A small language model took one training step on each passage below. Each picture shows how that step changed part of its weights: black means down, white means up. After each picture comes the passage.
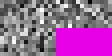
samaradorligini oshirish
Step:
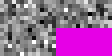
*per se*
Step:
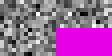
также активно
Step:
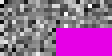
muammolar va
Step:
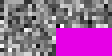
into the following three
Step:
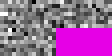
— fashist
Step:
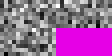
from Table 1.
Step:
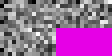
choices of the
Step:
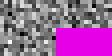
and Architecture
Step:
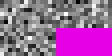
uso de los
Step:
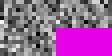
of the outcomes in
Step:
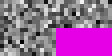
is more common in
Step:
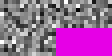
salida el
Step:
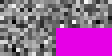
quanto das de
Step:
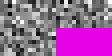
and Research*,
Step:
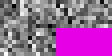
mass needed for nuclear
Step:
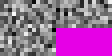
information and communication technologies
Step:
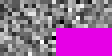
ionized and
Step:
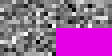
vezes que,
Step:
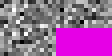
accounting for the
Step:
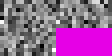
of the mAb
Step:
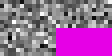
unity. We
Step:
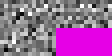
producindo un
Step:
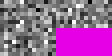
structure is constructed
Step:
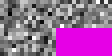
bilinear in
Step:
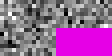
mass stars, one
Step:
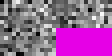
the last 5
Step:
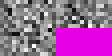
to identify the main
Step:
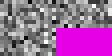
Rules of the
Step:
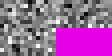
then take place in
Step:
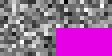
developed severe
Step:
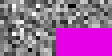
and introducing systematic
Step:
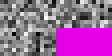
nice robots
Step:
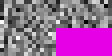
of the field
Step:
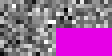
ground Hund's
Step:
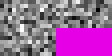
under Grant
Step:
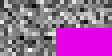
(right) of
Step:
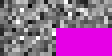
in relation to the
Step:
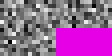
and a service
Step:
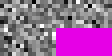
replacement with
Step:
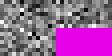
dalam kategori
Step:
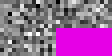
the classics When
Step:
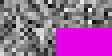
of Siddha
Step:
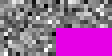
the Congo
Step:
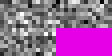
the overheads
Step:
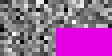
creating personal individual
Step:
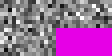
scope of these
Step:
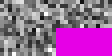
in GLARE
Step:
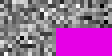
EK1 ve
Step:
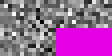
communicative translation
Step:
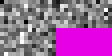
100 independent WL
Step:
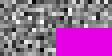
modulations seen in
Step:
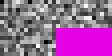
the form of a
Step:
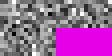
have been recognized
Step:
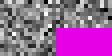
to a translation
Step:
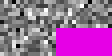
brute force
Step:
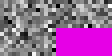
is made about the
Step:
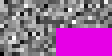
out by previous
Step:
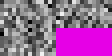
of antisocial
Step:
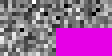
čavao i
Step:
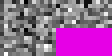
determined either by the
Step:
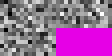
notamment si
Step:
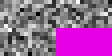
para realizar
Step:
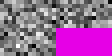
Rincón de
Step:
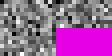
of human nature and
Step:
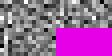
in the article we
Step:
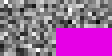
imagen, el
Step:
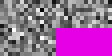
Natural Science
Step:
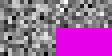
The exact scope
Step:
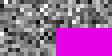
treatments based on
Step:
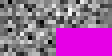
realização da
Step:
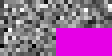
from accurate photometry
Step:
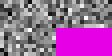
configuration for the
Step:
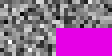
majority of the water
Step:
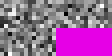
now introduce a loss
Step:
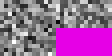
values of the parameters
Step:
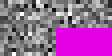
livello di
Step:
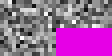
respond efficiently to
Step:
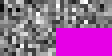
graph structure, the
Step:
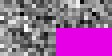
that, three further
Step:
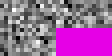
algorithm improves upon
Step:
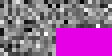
in which the radius
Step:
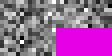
в здании
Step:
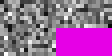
es cierto
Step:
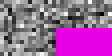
BAIK 2
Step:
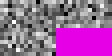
exercise effective
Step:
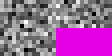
under study.
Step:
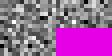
for their work.
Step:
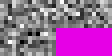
Just two?
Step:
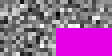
highest prevalence
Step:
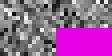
a derivative with respect
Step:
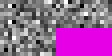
nuclear fuels
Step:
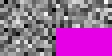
Y LEGAL
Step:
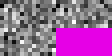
inclusive economic
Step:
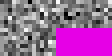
Change Service
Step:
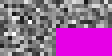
on addressing policy
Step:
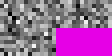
Being aware
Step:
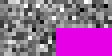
be designed. For
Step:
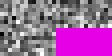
analysis that rejects
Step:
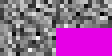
and requires investment
